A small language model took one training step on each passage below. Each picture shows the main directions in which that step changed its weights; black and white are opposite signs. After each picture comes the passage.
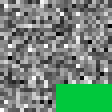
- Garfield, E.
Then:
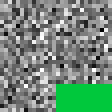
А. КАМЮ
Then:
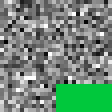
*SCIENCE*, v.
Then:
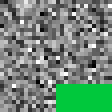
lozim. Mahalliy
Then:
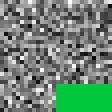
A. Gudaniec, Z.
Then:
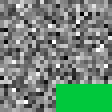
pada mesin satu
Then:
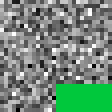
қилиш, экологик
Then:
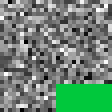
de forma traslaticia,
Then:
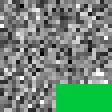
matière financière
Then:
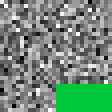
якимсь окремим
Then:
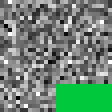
adjustment, less
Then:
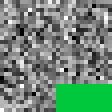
sterjen va dinamik
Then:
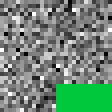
w różnych
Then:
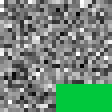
FIGURE 3:
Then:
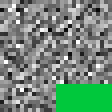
wird ein möglichst
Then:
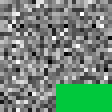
último: “Queda
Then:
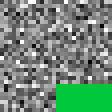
Hastanesi Klinik
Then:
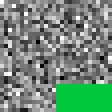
aytishim mumkinki,
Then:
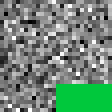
является «языковые
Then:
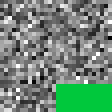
Ukrainian Association
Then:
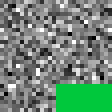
mustaqil bilim olish
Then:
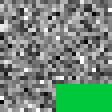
обладает значительным
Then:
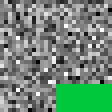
asociada común de la
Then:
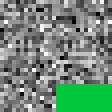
una organización fuertemente
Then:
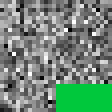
yo‘q. Ijtimoiy
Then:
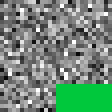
political situation: it
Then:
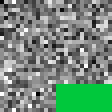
- har bir fuqaro
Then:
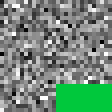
astronomico per poterlo
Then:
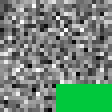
154 Ashurova Z.
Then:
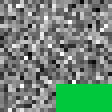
нами гипотеза о
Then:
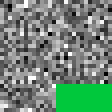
Ular dunyoning
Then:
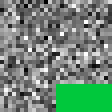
in questo tempo. Non
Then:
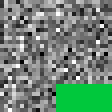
mais adequados para tais
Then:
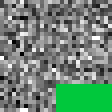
y buena gestión,
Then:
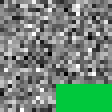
sahne sanatları
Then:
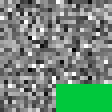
bahasa Indonesia
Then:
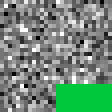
quritilgan bo'lishi
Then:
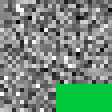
formas sociais de dar
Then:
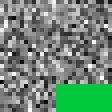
остаются одними
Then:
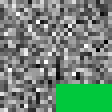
The study aims to
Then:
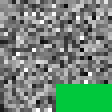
o'yin individualning
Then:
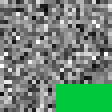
social, profesional, organizacional
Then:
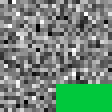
con medidor con un total de
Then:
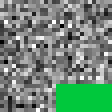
na saúde, conhecido
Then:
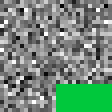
Повної гармонії
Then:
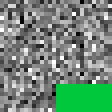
oleh akun dengan nama
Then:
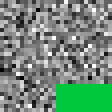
les produits et les
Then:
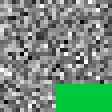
интерпретация для
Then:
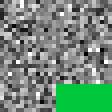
health related to
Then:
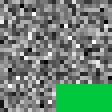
описания реализации
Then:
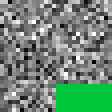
En ese sentido,
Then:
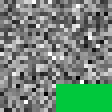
prazo e quais
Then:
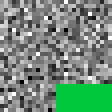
должен ответить
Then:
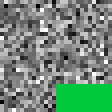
– підтримуючий
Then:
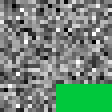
Oportuniza ainda ao
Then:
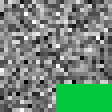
zu beurteilen,
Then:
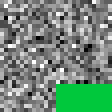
en adelante, «se
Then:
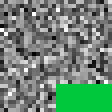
по совместительству
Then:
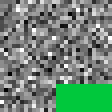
vit Këshilli i
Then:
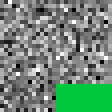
sur kaki. Peu
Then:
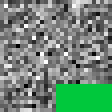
momento, os artistas
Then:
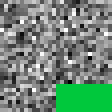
mengatur tentang
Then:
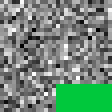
загальний строк дії
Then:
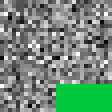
broj dokaza
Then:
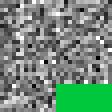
sendo algumas delas
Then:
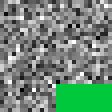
що при даному підході
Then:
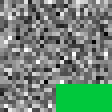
va adabuhu. –
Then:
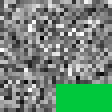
Hevila Braga
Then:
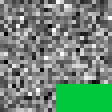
territorios. En un primer
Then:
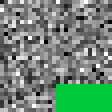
R22: A review.
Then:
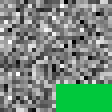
shakllantirishning muhim
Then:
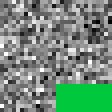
sodir bo'ladi.
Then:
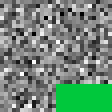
بین سازمان
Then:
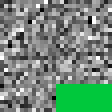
de riesgo asociados a
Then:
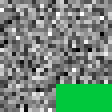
na figura 5, três
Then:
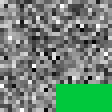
mengakui bahwa hati
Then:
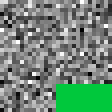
atas Isu-Isu
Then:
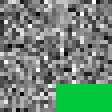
aloqalarning tabiiy
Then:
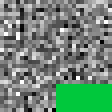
realizada a partir de uma
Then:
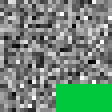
en Actividad Física y
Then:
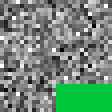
вазифа қилиб
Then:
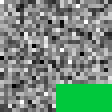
gerak dinyatakan dengan
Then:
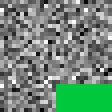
Direct Investment In
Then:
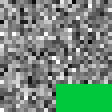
4. *Градюшко
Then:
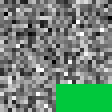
pastga” (inglizcha
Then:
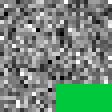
ambiente de clases donde
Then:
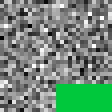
- понимание значения
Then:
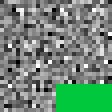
prática pedagógica**.
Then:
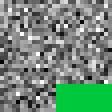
этом истинные
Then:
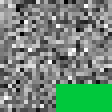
tuzumga o'tish davri
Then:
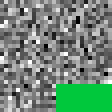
Метод диагностики
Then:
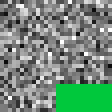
adequado motivado com a
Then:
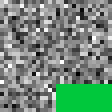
к финансовым
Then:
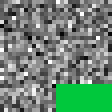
бозор ва ниёзи
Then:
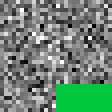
системы ребёнка.
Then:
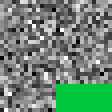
aholisi bandligini
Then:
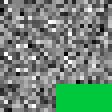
J. Marjanov,
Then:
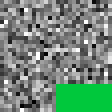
Профессор доктор
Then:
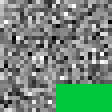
da intervenção pedagógica.
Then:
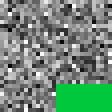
tipo di azienda di
